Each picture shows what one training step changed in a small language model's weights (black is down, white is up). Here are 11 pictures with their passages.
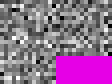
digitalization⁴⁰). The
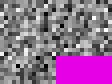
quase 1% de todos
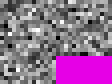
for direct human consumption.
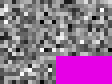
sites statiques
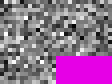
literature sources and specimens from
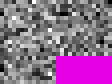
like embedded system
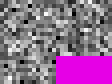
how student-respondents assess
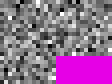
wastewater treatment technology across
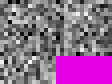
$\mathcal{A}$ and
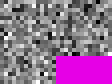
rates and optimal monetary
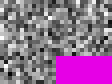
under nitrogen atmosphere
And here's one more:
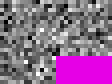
- Habib,
